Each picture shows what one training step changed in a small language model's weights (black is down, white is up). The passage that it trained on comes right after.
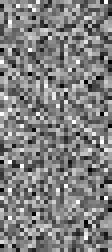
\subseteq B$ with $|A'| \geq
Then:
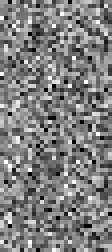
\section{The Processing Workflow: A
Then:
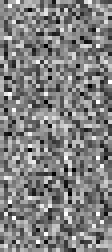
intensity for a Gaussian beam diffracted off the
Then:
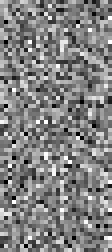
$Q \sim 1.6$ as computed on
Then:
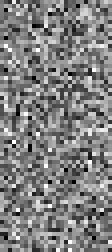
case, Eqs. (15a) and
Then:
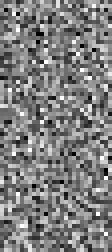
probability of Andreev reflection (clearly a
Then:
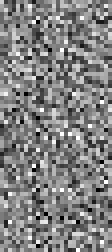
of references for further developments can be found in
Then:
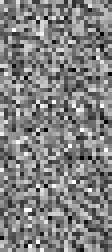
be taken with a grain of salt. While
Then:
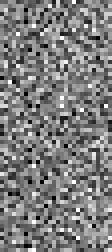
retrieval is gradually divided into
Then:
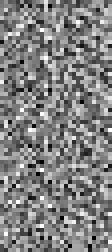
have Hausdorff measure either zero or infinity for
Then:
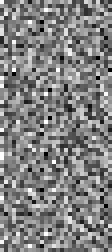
can now specify the distribution of the process
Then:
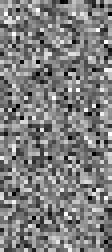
The effective coupling constants $g_{K\pi
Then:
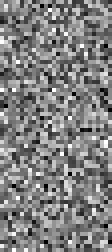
be a significant source of decision-making data in
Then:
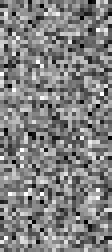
HD 107752, we obtained the same
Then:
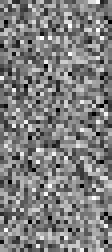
along the magnetic field lines. Our fields are simplest
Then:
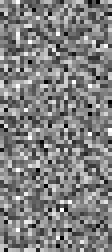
correlations in FeSe monolayers remain rather
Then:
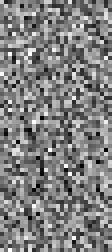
checked by a direct numerical integration of the equations of
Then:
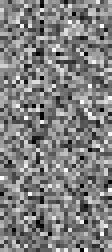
result $\alpha=1/2$. We will compute
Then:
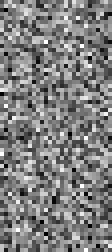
Having specified our spin-improved pion
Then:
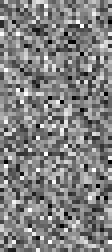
\Sigma$ intersecting $f(C)$
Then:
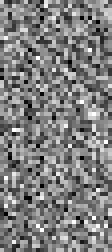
is conceptually simple: it goes from particle dynamics
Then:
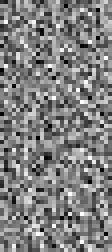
same simulation condition. The amplitude of the spin wave for
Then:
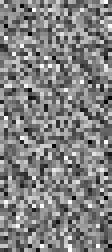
the photometry was used to select $82$ cluster
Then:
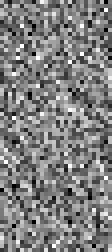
it is a special class of general ($\alpha$,
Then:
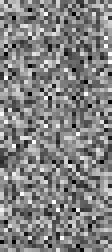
an optically pumped monolayer of graphene
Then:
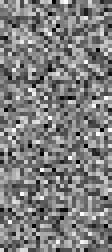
$\delta_{CP}$ appears as an orientation or area
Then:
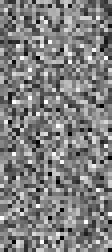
can be equipped with a unique group topology which makes
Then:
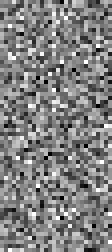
computed for T$_{eff}$ ranging from 3600
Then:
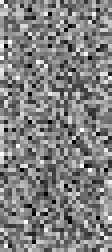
the probed data of controlled flows at $St
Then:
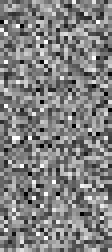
high wavenumber range. The method is also
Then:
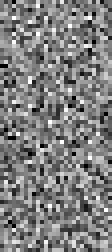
original lower level problem, i.e., we address
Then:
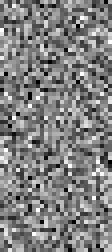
contribution of the base and lid together give us the
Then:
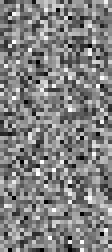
for the paper is straightforward. First, we simulate
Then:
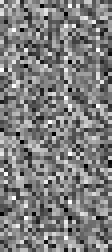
the same apertures for the control galaxies using
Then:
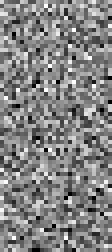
item~\textit{III} of the list above,
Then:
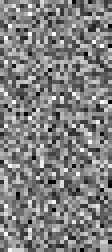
posed and then partially solved the extremal
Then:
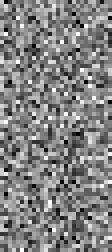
to Jaqen [23] for more
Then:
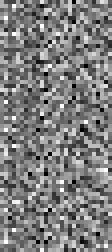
plataforma ou linguagem de
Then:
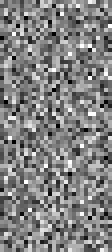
by several orders of magnitude. One applies then the constraint
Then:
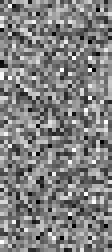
\left| \boldsymbol{B}_i \cdot
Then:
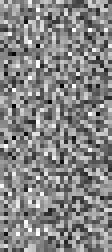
file containing the logging statement to be predicted.
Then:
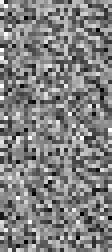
challenging to break the dust-age
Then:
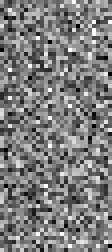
Moorwood 1994; hereafter,
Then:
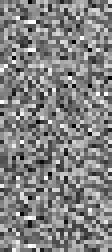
can write \ba && \widetilde{\cal
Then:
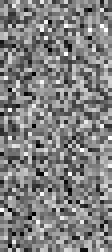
explained as a compact star-forming region within the
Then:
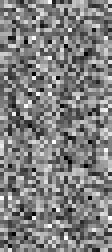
non-relativistic limit \begin{eqnarray}
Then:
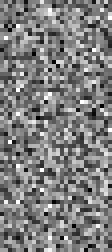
spread all over the domain giving rise to very
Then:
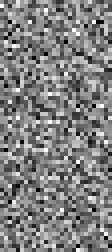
in $F_k$ at step $k$.
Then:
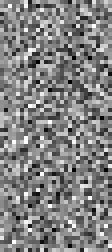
log statements are required for the target method.
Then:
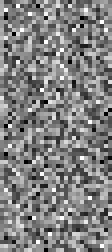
is focused on results which require only
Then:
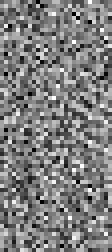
of a slightly changed Cherenkov threshold.
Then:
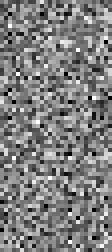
density $j_{0,k}$ for each
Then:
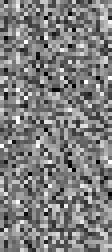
the cytoplasm behaves as a
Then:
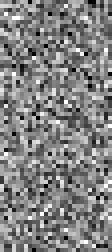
$2 \pi$ times the Dirac delta
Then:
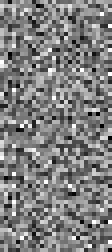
{\it Theory Probab. Appl.},
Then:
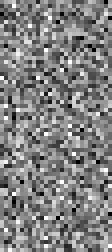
? If the FFLO state emerges,
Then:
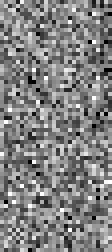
is a $V_{< \omega +
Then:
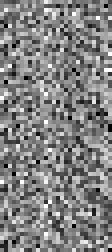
is sufficiently powerful to distinguish some different unlinked
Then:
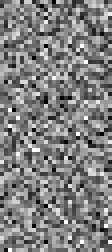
of $\theta_{ij}$ over a close path defined
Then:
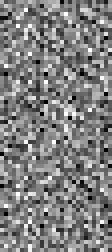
When a problem is caught only after the code
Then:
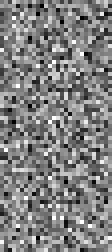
pulses at a 82 MHz repetition
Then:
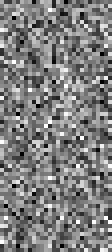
(respecitvely, semi-log canonical)
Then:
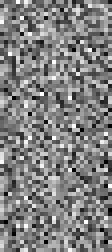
of a Standard Model Higgs boson of 120
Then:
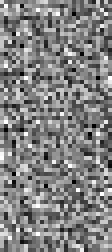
the weighted harmonic mean of the virtual temperatures of the adjacent
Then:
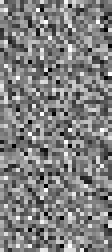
and any path through a Lagrangian matroid can be
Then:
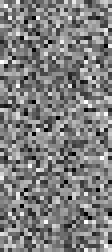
outburst (Ackermann et al.
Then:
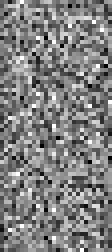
dimer. Moreover, it admits an affine dimer
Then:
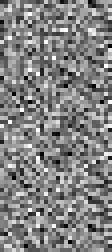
with $\abs{E_Q} \geq
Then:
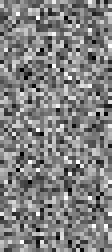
$P$ leads to a \emph{search
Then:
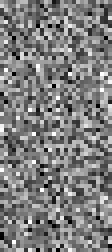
points of the right half plane be mapped onto the
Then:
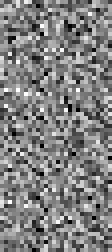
monoid algebra is ``just'' a piece of
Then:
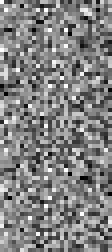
and obtain an 'upper estimate' of the set of
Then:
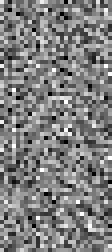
$\bC^n$. Note that the complex
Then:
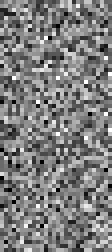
surface for external verification; Palomar size
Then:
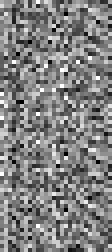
\hline \end{tabular} \caption{{\em
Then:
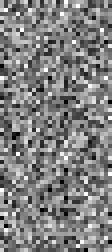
Learning (RL) agents to determine the
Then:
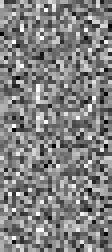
potential strategies, we show that, at least for several
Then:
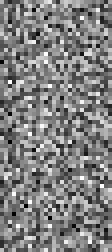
bounded above by and is asymptotically equivalent to
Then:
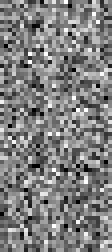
theorems (see \cite{SKK}), we conclude
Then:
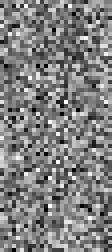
\cite{LBG}. Since brane theories
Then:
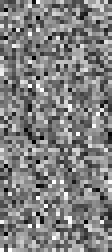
of $x_2$, the inequality is strict:
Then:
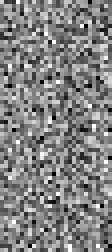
Below, we briefly outline the algorithm proposed by
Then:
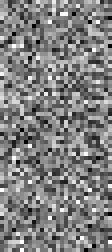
\er{baseguji}, we apply
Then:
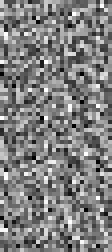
of Sphericity to test the hypothesis that the correlation
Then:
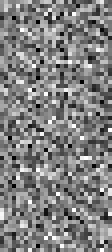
< 0)$ to be an independent copy of
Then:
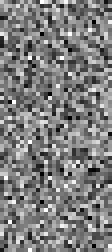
be Cantor minimal systems. If $\alpha:
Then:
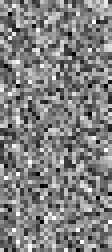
many minimum-bias observables is significantly improved.
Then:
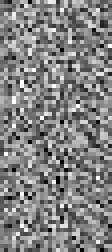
by Lemma \ref{lem3} we can conclude
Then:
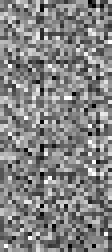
= \frac{2\hbar \ln
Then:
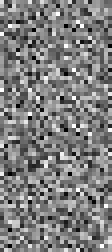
$k=\,$const, is replaced with significant
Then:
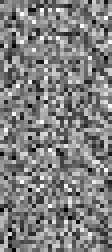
cross section a value of $1.029
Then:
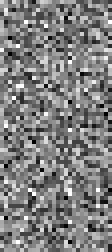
is the coefficient of $\mathbf{b}$ when
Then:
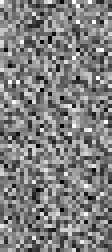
numbers $n$ counted by $w$ are
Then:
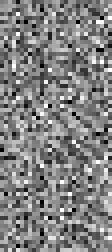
$h_{\mu\nu}$ is readily
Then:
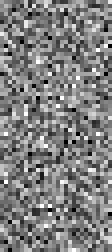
\State individuals $\leftarrow$ clones
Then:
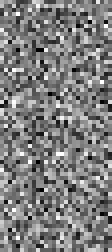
multistationarity and other nontrivial behavior,''
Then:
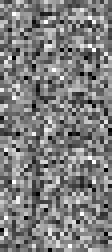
distributions. In particular, we generate two sets of
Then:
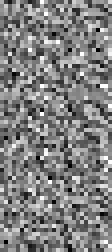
in this paper, the following theorem generalizes
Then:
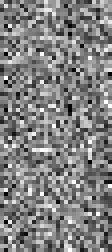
lower bound on the bridge number of the generalized
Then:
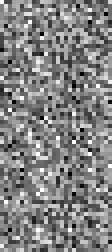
As predicted, the unstable equilibrium shape, represented by
